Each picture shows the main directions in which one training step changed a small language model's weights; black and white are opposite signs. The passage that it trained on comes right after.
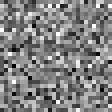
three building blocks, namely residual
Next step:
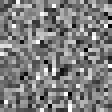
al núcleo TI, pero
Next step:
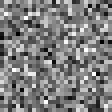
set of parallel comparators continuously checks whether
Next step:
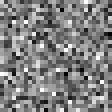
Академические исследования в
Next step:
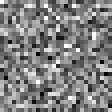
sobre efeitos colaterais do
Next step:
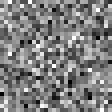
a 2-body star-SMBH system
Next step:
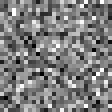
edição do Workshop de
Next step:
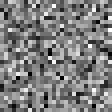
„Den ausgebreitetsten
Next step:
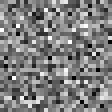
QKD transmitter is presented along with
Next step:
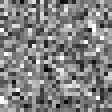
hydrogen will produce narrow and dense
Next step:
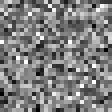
shown as black curves in the last rows of
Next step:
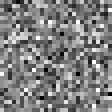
certa relação de distância,
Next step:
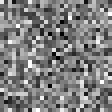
ham shtat hukumatlari,
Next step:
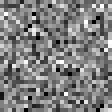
J.M., Buchtal F.,
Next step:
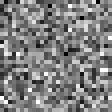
This is because the TV show annotations
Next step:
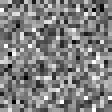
be extended to situations where the zeroth
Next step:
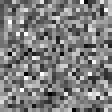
bartaraf etildi, 3
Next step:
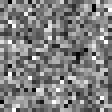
in Kotlin 1.3. These features
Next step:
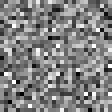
как гистиоцитарных,
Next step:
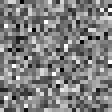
both scalar and pseudoscalar interactions,
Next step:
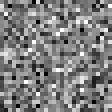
size compared to that used inside the PBA
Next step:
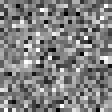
теоретичні ідеї та
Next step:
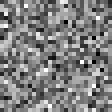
emphasized that in the 1920s a
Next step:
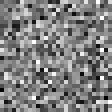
довжиною мембранозної
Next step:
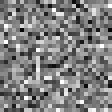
seções do jornal *Folha
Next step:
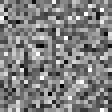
the other hand, the enhancement observed in the
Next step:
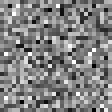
el suelo desde sus elementos vivos:
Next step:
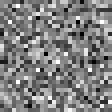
los postulados teóricos que
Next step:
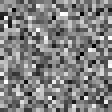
machen. Nicht weil ich es
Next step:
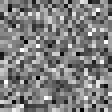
outline and fundamental features of the object.
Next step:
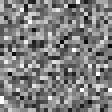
now identify the two independent tensor and scalar spectral
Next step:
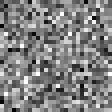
gapning boshqa sintaktik shakllari orqali
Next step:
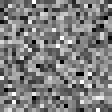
the error obtained in implementing several QT is
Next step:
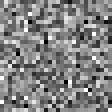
data. Our model predicts a local maxima
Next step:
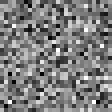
перед Україною з усією
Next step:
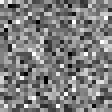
projections of the TMD quark
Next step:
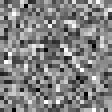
governo republicano, com
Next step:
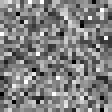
especies, distribuidas en su
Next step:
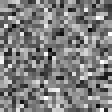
having one additional parameter, i.e., the
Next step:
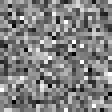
considered. For each energy deposition, a
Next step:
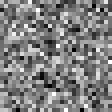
off-diagonal elements can be estimated as
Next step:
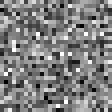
séparatiste voisine et,
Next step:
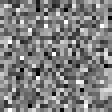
Queremos señalar además que
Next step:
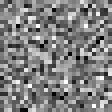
Inc.) wafers from 300 to
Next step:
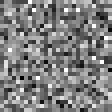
whilst maintaining accuracy. While the
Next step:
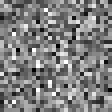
il s'est élargi, il
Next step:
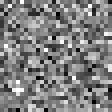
well as sensitive scientific passive receivers such
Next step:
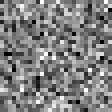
розробку та вдосконалення
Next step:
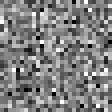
turlariga yetarlicha baho
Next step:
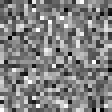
\section{Acknowledgments} We would
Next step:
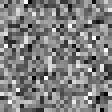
(mapas 2a y 2b)
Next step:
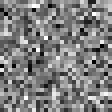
can be complicated to update these software since
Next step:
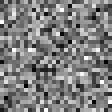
tomonidan xolislik tartibda
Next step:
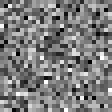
one has a sub-mJy flux
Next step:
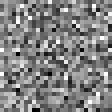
mamlakatimiz hududida
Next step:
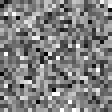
следующие свойства:
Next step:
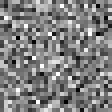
сортообразца 12
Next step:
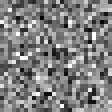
Michel. «Crítica y
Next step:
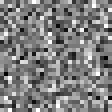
without SOC, correspondingly. It should be
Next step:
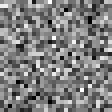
Density} & \textbf{Contribution}
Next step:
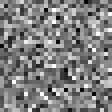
dimensionamento de pessoal, gestão de
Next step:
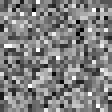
органах. 4. Государственная
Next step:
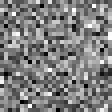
nutritional status of highly qualified
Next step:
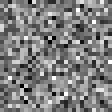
different. \begin{description}
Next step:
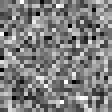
AI dilakukan secara sistematis,
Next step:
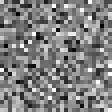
the Blowfish and information flow
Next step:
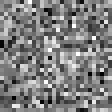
ijtimoiy, ma'naviy va tarbiyaviy
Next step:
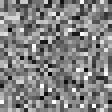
Virasoro-Shapiro amplitude
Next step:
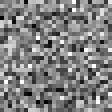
retirer son œuvre du
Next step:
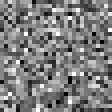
than that of the matrix, there is close to
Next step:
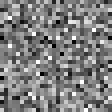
Saidvaliyev Mirjalol
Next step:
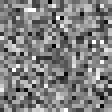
faktori, infekcije i
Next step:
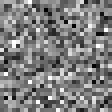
u ta'lim, tarbiya,
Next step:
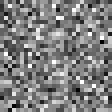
the so-called Shannon limit.
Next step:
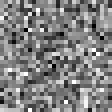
number, so $\bar g(x)$ is
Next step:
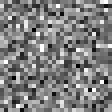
seeks to study the underlying cause
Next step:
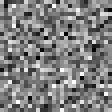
parameters of a distribution. This allows us to capture
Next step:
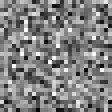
energy. Secondly, the Lagrangian
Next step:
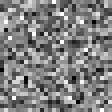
conventionally requires light to pass through a sequence
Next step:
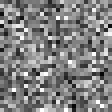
correspondiente a cada una. Por
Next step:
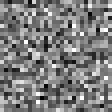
, \end{equation} and thus, in
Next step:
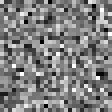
Sec.~\ref{sec:disc} for
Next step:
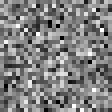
dk G(k)$. \\ A natural question
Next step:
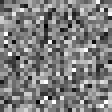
at least one snapshot among the
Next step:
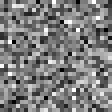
predicted value of 0.5. If this break
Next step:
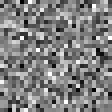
1920-yillarda sovet
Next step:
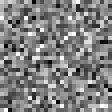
Nevertheless, the $H-$band
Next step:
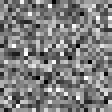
matrix representation of generator of a gate,
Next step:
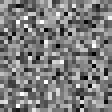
All channels have been checked and no deviation from
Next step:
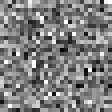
e dizer que tem deficiência é
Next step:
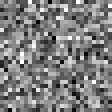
antropometrică, după
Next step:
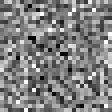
pueden apreciar algunas
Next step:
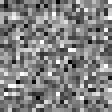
für das emotionale Empfinden
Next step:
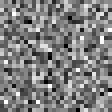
Tangrikulov Jamshid
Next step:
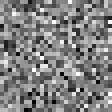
devorida “oq pech”
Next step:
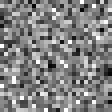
- b) Depósito de materiales
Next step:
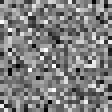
the IR limit. \acknowledgements We
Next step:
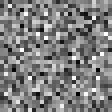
les mines africaines ²
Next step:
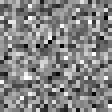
humans dynamics or social spreading for example
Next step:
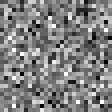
kualitatif dengan pendekatan
